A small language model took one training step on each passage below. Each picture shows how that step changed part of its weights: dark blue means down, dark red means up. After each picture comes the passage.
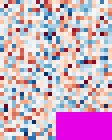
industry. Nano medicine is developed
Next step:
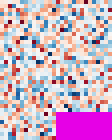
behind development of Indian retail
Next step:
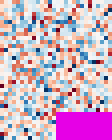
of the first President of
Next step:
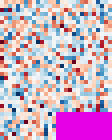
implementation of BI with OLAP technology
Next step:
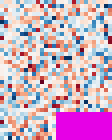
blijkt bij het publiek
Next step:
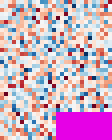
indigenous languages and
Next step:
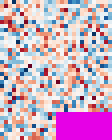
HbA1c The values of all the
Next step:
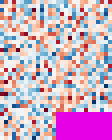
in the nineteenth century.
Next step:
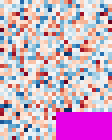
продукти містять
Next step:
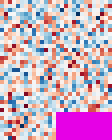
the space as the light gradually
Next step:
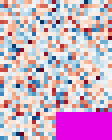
relaying networks over the Rayleigh
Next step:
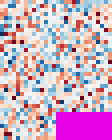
analysis carried out over the first year of the
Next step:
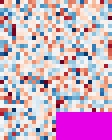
и западной традиций.
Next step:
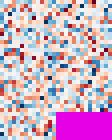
sus siglas en inglés: Year
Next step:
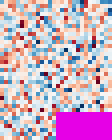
case's clinical presentation, history,
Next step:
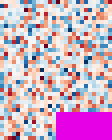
of decentralized autonomous organizations
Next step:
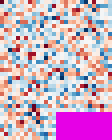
المهنية أو
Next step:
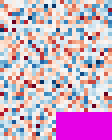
em grande parte, mas não
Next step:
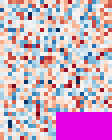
standards etc. should be
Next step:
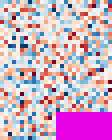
the sole representative of the genus
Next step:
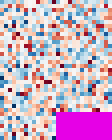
the extracellular environment,"
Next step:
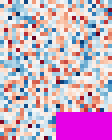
N ” the number of cycles, on the
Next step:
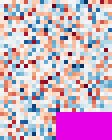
suggesting that while valuable,
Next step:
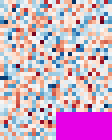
quoted Edmund Burke, the
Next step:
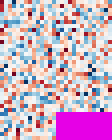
pode ser influenciada pela amostra
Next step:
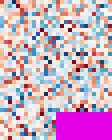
FAIRsFAIR) Wider
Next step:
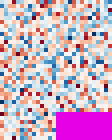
exists a direct relationship between
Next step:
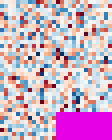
уводить у мовлення
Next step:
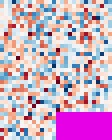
of the Department of Potato
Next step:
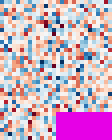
en Colombia titulado
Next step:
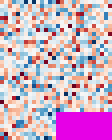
уборочной машине,
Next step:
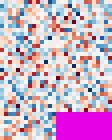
holda, maxsus ta'lim
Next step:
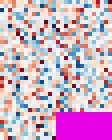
el proyecto por su CONAMA
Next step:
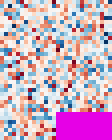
reveals that truly she was a
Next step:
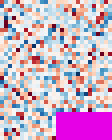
capital such as education and healthcare.
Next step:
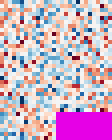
1: GENERAL ANALYSIS
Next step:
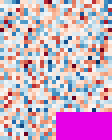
farms: a literature review.
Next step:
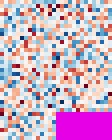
nas etapas subseqüentes de
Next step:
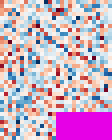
Study Group According to the
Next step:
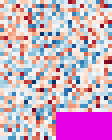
the SOM model's capabilities.
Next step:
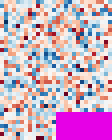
study: neonates with congenital
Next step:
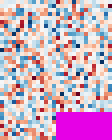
для дальнейшего
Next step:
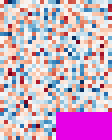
way of development of agriculture.
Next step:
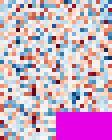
norms have been previously identified
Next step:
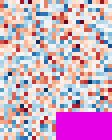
measurement in proton proton
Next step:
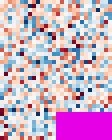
o'zini rivojlantirishga
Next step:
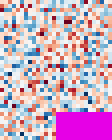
the State Council in this
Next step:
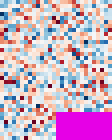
jarayonlar ichida gazlarni
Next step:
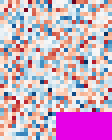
barcha bosqichlarida
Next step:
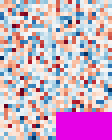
comunicação no atendimento, e,
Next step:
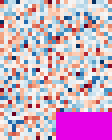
Marine Scotland National Short term
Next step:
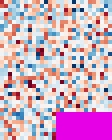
take its semantics as a basis.
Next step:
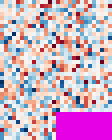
контролирует частоту
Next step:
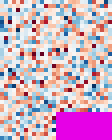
abstracts of retrieved studies
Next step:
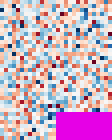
prison): Using the frames to
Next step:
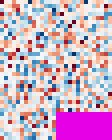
system includes the nose, nasal
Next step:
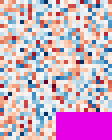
como o Plano de Ação para
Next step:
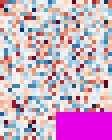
jarayonlarida to'liq
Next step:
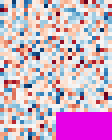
Conventional electrochemical hydrogen
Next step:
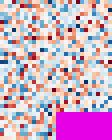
-- Inicio > Vol 22,
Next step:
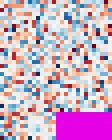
responses were obtained. We,
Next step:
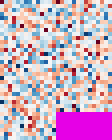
молиявий инситути
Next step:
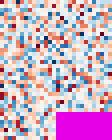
записці зверталася
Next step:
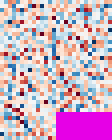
following the combustion process which, according
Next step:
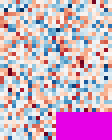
in time spent online. However,
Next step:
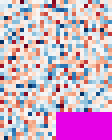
bosishi Umumiy maydonga
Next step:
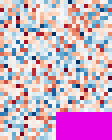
of Research and Review*. 2020;
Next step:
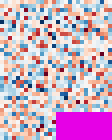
energiya bo'shlig'iga
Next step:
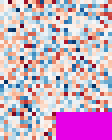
ligands with various transition
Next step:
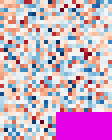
unor garanții care să
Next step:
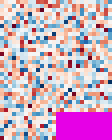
metalizarea alcoolului cu
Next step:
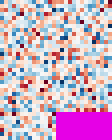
production agricole 14 13 9 0
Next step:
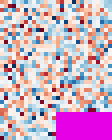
1. Relation of *Quasar*
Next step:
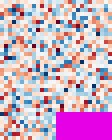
względu na brak
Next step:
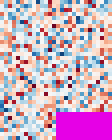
B12 was determined. The analysis was performed
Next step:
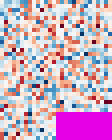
nozik qatlamlarini ochib
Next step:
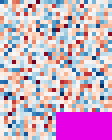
8 грудня). «Ось що
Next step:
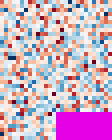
scikit-learn Python
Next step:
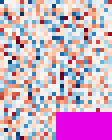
Минтақа давлатларининг
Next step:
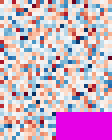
même programme de recherche
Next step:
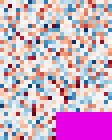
generated during spinning, weaving,
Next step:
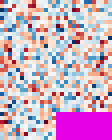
dan atlet nomor lari yang
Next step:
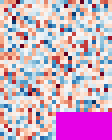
we solved L and U. Step
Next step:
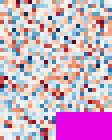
o livro “Geopolítica do
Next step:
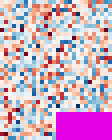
agar base of rapidly
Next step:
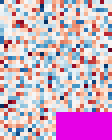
jalur perdata karena
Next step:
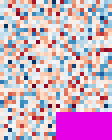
diversity was estimated by organizing information
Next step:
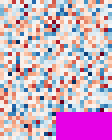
tarbiyaning og'zaki
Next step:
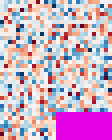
bog'liq ikki muhim
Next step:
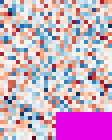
inactive) port to receive CS
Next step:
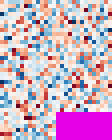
que se gestó entre los siglos
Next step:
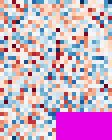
dados do Censo Escolar
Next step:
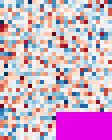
гребной винт. Так
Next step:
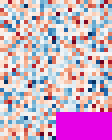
in packed cell volume percentage but
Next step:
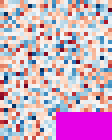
en la cocción de los diferentes
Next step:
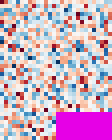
межкурсовых и
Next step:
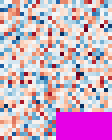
Andijon davlat universiteti
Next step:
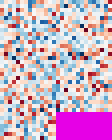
interpretations are italicized followed by
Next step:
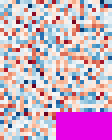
los supera y se mofa de
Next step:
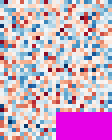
can isolate the patient from the
